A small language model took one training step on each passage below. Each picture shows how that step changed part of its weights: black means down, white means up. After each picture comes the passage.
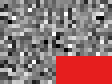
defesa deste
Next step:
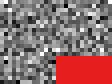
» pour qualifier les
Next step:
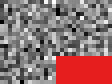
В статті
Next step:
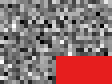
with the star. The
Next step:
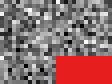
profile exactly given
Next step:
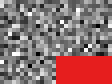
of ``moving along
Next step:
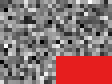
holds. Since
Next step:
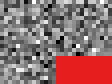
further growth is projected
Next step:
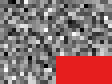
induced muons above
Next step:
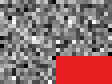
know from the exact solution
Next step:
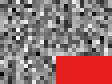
berhak; -
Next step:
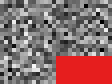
equivalent to calculation
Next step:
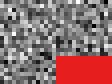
not performed. Each
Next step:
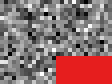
Cho‘lpon va
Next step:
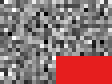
effectiveness on
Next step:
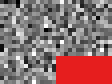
kantiano é o
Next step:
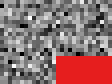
became accessible
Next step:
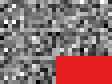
allowing for more HE
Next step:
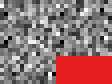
karena membantu
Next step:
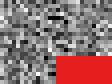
maka dapat
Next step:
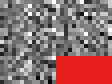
кислоты при
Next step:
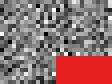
и утвердили
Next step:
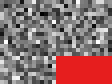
when interpreting the results obtained
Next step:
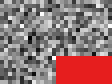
Ele usou uma
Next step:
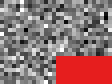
tarea tiene
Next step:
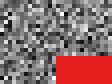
by $\odot$,
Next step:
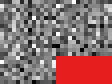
new workflows that
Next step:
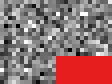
Platform Module}
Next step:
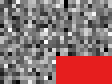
were taken into account through
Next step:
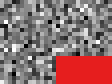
level by imposing the
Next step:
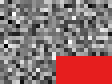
system at such low temperatures
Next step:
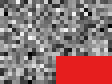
Kauffman and
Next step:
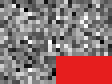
large vocabulary
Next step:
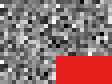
la realtà,
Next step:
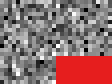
and chemical potentials
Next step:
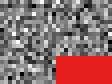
question to consider is
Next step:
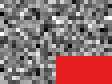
gestellt wird.
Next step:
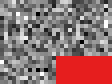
el procesamiento
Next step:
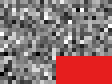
Scientific Technologies of
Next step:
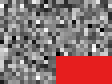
space-time to be
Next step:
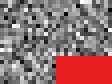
the covariance function
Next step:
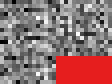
this scholarly
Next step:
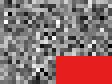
$\lambda$ where we have
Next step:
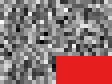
can be extracted.
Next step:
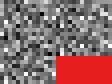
\leq \dots \leq
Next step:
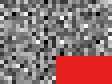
news. For example,
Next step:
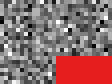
well write \[
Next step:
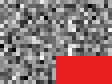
case in which the probability
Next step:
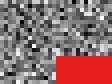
From this, we can
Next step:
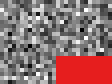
density and isotropic
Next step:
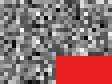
may not have been originally
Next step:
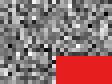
the other hand, the
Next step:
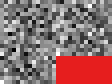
As can be seen in Figure
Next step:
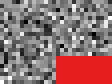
n}$. It arises because
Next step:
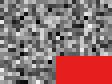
artigo definido
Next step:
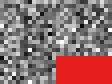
where we indicate the
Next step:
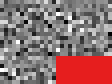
{\a \b \over
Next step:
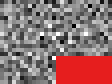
the sectional curvature
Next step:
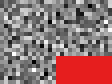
devices; ##
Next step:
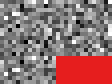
the minimum spatial
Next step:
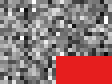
the obstacle and
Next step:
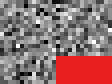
simulations of axisymmetric
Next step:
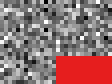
which is essentially a
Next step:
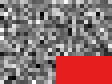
gas. The regions above
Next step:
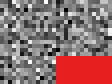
списке о
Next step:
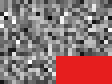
the fourth oop
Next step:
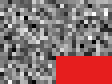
initial thickness of the
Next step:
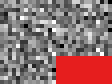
the coevality condition is
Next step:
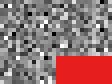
de estruturas
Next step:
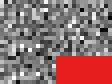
search would significantly
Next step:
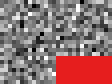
but a vast number of
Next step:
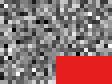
geral, quanto mais
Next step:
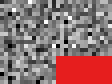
global, equações
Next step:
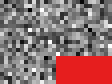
de vidro e
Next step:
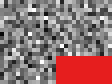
an idiom.
